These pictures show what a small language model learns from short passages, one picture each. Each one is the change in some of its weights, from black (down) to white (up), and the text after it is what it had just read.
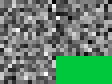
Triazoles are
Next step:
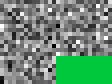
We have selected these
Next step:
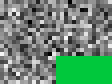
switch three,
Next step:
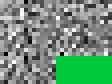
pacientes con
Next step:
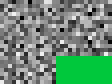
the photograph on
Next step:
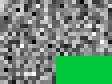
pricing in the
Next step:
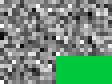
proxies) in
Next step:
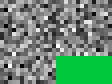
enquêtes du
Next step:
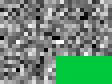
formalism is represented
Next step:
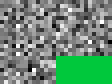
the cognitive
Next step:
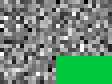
the well-known
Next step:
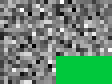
dan etis.
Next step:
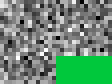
no closed form
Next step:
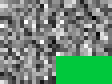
consisted of three
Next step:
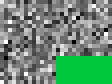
clear inhibition
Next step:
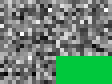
pepper, but
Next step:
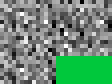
of the data collected
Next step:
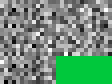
dots refer to
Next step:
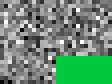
approach and “standard”
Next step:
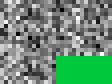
público sobre
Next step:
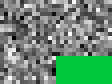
period. Two
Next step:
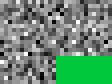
está diretamente
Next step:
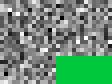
+ bacteria: The
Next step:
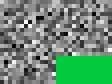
than the right lead.
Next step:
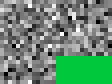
‘Why is
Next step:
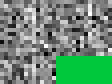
On the basis of
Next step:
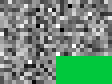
case are analyzed
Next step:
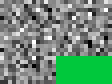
and items at the
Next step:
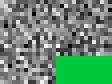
associations. It is shown
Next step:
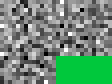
to document dimensions
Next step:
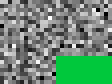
Grand D,
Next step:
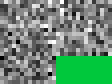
e seus chips
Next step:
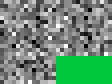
network) or diseases
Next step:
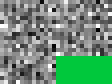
following statement corresponds
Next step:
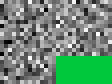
incoerente dos
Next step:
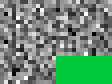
the early phase,
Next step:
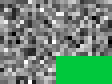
is continuously
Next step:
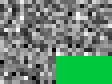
en alineación con los
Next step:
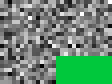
Faddeev and
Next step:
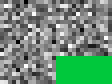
and, to identify to
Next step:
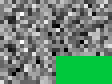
of a certain
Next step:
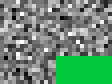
a temperature of 37
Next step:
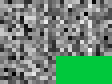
failed the test.
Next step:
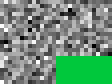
is completely different in
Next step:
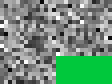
following projection operators on
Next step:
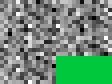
contributions to the
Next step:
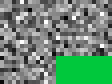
of innovative
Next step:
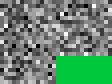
науки и
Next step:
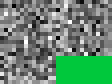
applications running
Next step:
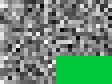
performed in healthy
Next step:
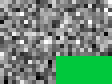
time of calculations is
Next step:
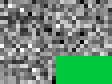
presentan en cada
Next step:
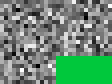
features give the
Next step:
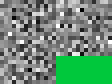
appears only at the
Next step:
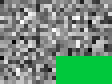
and coefficient of
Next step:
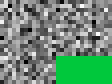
words, and
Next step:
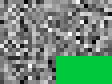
human and automated
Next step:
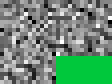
of Asomiddin
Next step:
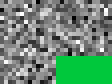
radiation of previous
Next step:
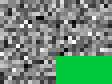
than in America
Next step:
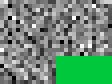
in the words of
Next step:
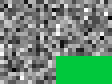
constraints are obtained from
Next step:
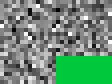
in statistical quality
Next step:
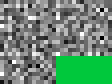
from non-crossable
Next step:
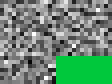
alerts in all
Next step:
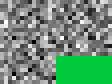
study on users'
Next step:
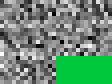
do tej pory
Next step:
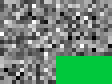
error in these
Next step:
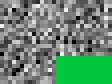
will certainly be
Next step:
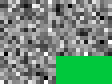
cultura sobre o
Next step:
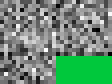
the wall-bound
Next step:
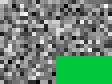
Die besuchten
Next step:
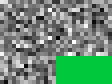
they have different forms,
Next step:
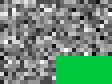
transmission amplitude
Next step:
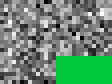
and Technology,
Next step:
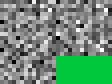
and performance of the method in
